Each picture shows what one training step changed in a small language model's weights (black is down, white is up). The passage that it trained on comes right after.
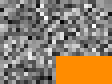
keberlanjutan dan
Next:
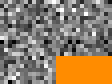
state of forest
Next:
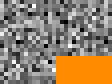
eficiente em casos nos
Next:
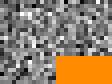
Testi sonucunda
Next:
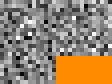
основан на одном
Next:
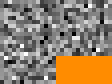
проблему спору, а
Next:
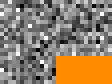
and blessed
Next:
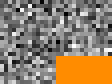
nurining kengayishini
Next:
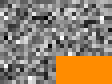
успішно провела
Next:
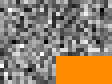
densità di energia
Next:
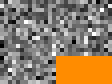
языка наряду с
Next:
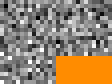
requise par le
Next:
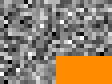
с англ. и
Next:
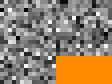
en matière de
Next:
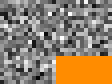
Mali, classé
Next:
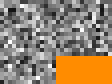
рівень безпеки,
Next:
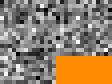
ini dikembangkan menggunakan
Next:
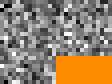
Opposition und
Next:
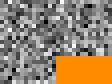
материаллари. 2021 йил
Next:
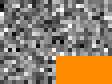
Usulning aniqligini aniqlash
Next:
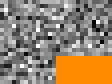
in the UK - A
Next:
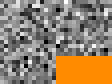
plyonka ostiga
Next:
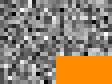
Powder Ilość
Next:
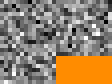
como chiado de
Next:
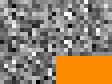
деталізованість та
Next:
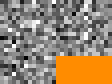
по оценке государственных
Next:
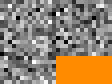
дослідними групами 1 і
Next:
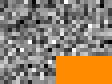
أو إذا كان
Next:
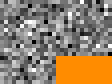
содержания окружающих
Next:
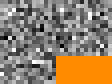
Bola obrazida
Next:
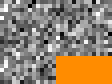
for murabahah
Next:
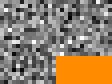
educación frente a los
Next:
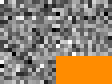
de finance offrent
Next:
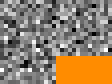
Warbler in
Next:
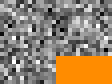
incarnata e do
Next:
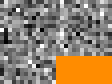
study in question carried
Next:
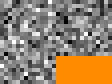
cumprimento de sua
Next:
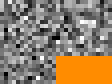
работы в новых условиях.
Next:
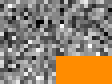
at the present stage are
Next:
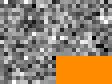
полимерлар билан
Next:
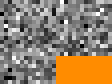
significant structural
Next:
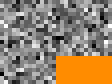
media y desviaciones
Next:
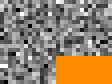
zaxirasi vazifasini
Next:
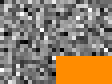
Erken çocukluk
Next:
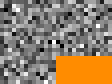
qarab baholanadi.
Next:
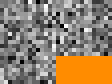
o'qitish uchun
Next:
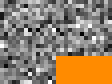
таких клубов
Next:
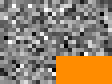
*American Journal of
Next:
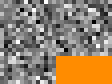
prezentul cod
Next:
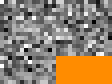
de 13 barras do
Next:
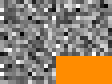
cuanto al tratamiento
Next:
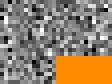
... NOMcom
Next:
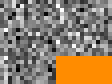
e condanna la
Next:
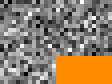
tutilgan. Biz
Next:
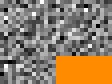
ШІ для створення
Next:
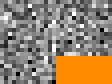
urg'u zamonaviy
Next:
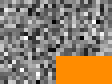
nutq san'ati,
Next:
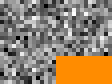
que existe entre la
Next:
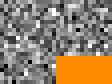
arheologije na
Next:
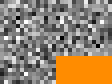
Мавлянов Фарход
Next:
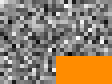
estos, casos habría que
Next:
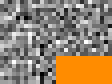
Бироқ олим
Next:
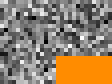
and the Law,
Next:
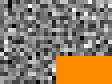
35 taga yetkazish
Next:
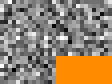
Characterization of the
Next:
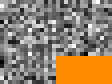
muhim bosqichlaridan biri sifatida
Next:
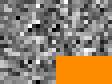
опыта (с
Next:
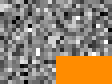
shevalarida bu
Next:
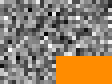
del mineral de
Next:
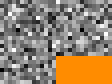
картина. THE
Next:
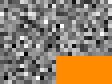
масаласи глобал
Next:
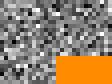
gullarga suv
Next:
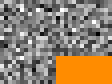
The Diplomat.
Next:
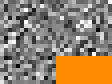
в організації, а
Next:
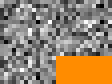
дошкільного віку
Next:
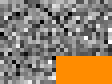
olingan bilimlarni turli
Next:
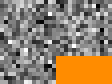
animales adultos
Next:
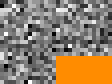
más que duplicaron
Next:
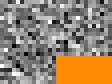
utama bagi individu untuk
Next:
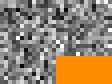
дані, він
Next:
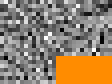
como a vida, a
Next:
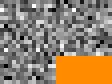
boyligini oshiradi,
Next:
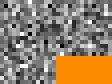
finalidades, direcionada
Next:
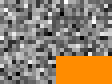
cuantificación total de
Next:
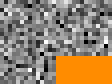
questão da pesquisa,
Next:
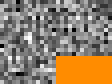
sequência foram iniciados
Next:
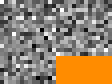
de tensión entre
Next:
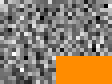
oshirilishi kerak, bu
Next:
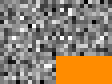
sehingga pembelajaran tidak
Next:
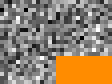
qilgan yurishi va uning
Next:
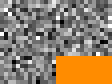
sog‘lom va
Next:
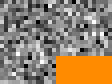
prisutan i u
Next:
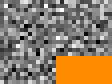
capabilities of the
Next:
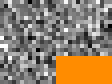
لبيانات TM
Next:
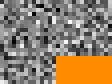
sochilishi Roman
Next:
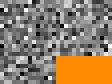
o‘yin davomida
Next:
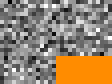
та практики. 2020.
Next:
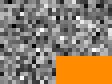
отношении электронной
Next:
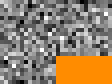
Gospital pedagogika -
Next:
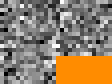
ser humano como el principal
